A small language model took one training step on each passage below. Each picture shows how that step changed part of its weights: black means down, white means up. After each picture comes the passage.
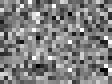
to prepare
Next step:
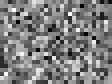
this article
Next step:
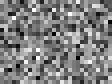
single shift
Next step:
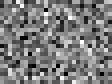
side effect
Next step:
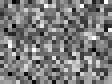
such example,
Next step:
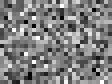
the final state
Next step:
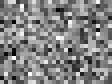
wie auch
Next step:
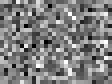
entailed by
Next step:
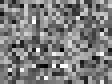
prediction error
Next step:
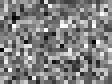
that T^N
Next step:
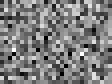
with the described
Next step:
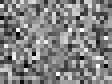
to provide the
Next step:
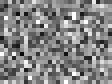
Figure 7:
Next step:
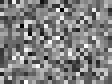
the results of 10
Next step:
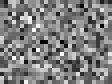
the routine
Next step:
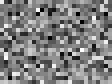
combined data
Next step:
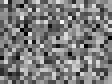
constraint when
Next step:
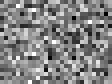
de participations à
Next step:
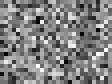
a main content
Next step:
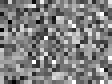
of leaves
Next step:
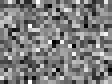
charge order is
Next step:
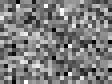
om de
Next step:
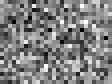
to this integral
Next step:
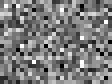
mm ga
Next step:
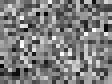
method in both space
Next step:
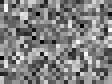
of $\omega$
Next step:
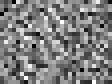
in nervous
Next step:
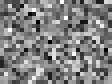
this aim,
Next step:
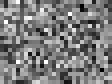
plus 3pt
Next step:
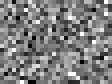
useful in
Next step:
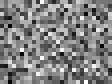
em vista o
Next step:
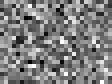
research organizations
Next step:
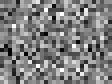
closing all
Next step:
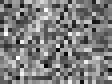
between entanglement
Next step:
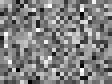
not, in
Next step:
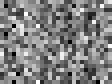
the Bessel
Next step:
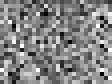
spread in
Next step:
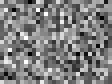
del compartir
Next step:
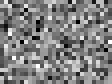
the sun,
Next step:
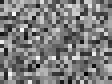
in the case of
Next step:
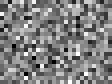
In the frame
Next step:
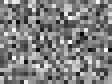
the brane
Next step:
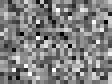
bone &
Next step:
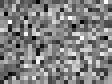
look at the
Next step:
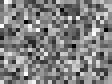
dimension of
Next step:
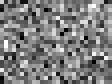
discussion below
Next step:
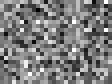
modeler, the
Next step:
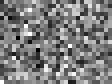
other studies
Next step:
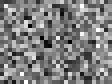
herb were
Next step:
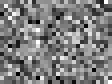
papers are the
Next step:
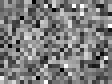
betterment of
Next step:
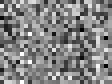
to be within the
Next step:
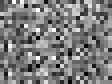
the case of
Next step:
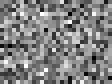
with medical
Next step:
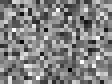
urge to
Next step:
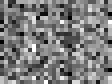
adoption of
